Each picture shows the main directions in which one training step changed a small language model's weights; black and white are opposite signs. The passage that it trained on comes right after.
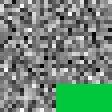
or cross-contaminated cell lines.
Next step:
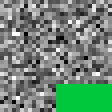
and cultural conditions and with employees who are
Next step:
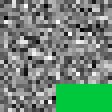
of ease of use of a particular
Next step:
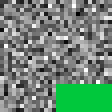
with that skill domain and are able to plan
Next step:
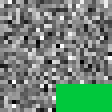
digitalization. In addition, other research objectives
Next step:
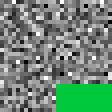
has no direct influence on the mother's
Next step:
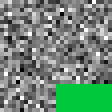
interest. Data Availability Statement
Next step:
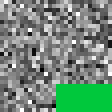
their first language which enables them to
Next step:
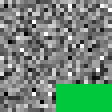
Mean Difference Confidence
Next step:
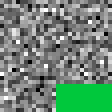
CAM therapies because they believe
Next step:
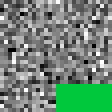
spiritual component of the
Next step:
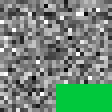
increase the end-to-end packet
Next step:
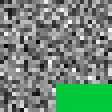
Towards Constructivist
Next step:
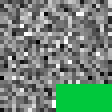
complexity. From consumer awareness to
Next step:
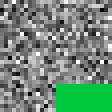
appeals can be in oral,
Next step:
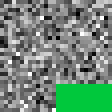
of Pittsburgh,
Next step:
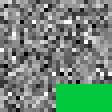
SME leaders take time to
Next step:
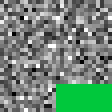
well above the maximum limit (4
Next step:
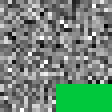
income category⁸ Signatories
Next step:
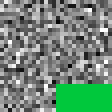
the same fibre/matrix system.
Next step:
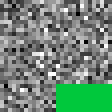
adverse balance of trade effects.
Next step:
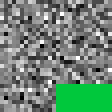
Methods and Approach Based on an
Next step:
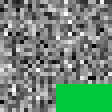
excluded based on team feedback).
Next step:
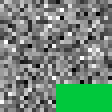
interest The authors certify that none of
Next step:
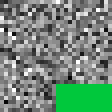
a better positive idea of wearing
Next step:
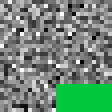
flow of finished products in the context of
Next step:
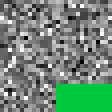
a room one walks through several
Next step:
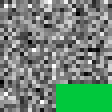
Politeness Principle and
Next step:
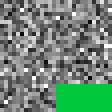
relationship between belief and performance, which is
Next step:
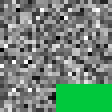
14 patients (9.2 percent) presented
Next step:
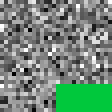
Review Article A Comprehensive
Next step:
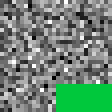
19th-century texts such as
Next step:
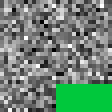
The meshing of the model will be
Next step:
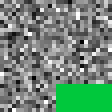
2,3-reactive sites
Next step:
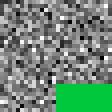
independent work becomes a key form of the
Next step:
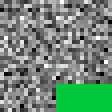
the urine but, during its
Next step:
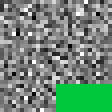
a variance σ_z^2
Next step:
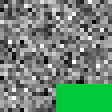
the myriad of ways in which
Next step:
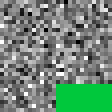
T-Test Analysis for Design and
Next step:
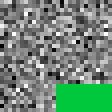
BY PSD METHOD Data
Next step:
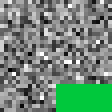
social development. Children need to be
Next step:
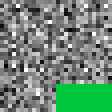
2021). In response, advanced analytical
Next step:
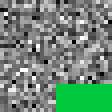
hr. Product, which
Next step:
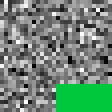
STRUCTURES In this
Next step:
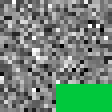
with Me_2SO_4 and
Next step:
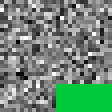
shopping centre, illumination and
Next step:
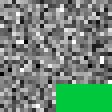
CAVs are facing several challenges
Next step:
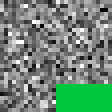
YES 3. AI & Compute
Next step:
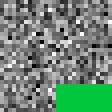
frequently used and in our review supported
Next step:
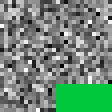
polycentric management, and
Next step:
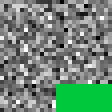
open lines of communication on student progress
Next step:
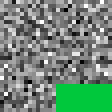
every session. Tico was
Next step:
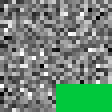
demographic variables such as staying in
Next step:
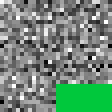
Spiritual Intelligence
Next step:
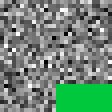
Omit or falsify neighbor information
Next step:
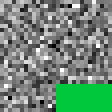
reached. Steady state condition
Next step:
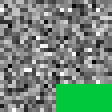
linear filters show very good performance
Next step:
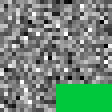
various rusts (Straib,
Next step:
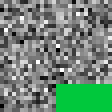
the carbon atoms in the material started
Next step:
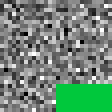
full reproducibility? No source data required
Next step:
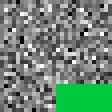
help, and it can be a waste of
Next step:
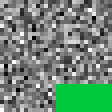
and Computer, IEEE,
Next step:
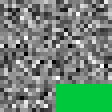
increased density of dislocations, as
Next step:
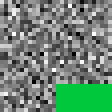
Caracalla Baths and
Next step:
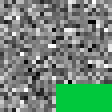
transformation is a recent and appealing
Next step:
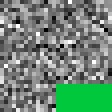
formed in anaerobic or highly
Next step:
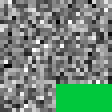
Participation and Aspirations in
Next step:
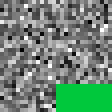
the pre-stressing capacity of
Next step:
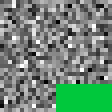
hepatic impairment: not
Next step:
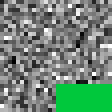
understood properly, and the goal of
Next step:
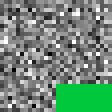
estimated half a million new cases
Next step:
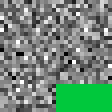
375 nm. This band appears
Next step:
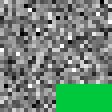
this reason that in India the minimum age for
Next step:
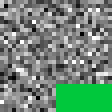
Social welfare organisation
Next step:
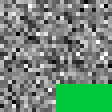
population is dependent on it and it
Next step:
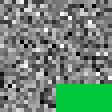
results of the final projects and creative performance
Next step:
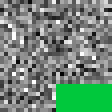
cross-continental mean (±
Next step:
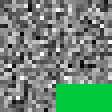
period. At this time, children experience
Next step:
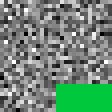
wise Sample size** Stakeholders
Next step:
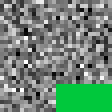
convection flow can be written in
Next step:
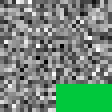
study population was selected from patients admitted
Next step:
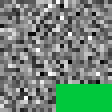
Innovation Programme and by the
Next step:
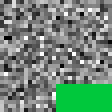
for life-science information 2006
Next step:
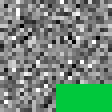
more than 60% of global financial transactions
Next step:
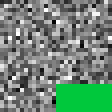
Trout at Corwin
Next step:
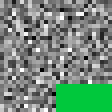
domain replaced by $\alpha\beta$
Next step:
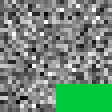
level of 95% or error of
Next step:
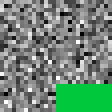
takes the action selected by the agent
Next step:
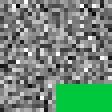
The medium simon citrate agar
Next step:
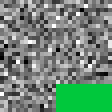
and interest rates were used as proxies
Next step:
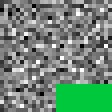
about the life of women when all are making
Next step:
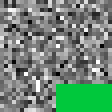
highest drug content, Proper
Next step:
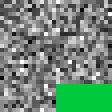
tourism. Advances in
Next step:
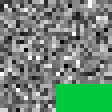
\dots$ cannot be ignored and
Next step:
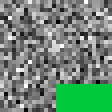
30 seconds. The crystal
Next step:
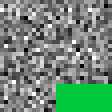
many participants - raised concerns about the
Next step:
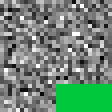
when the amide precipitated as a
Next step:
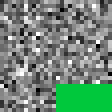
day, but the real rate of ideology
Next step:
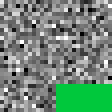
In this regard, according to recent
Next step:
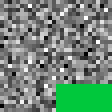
de Los Fayos,
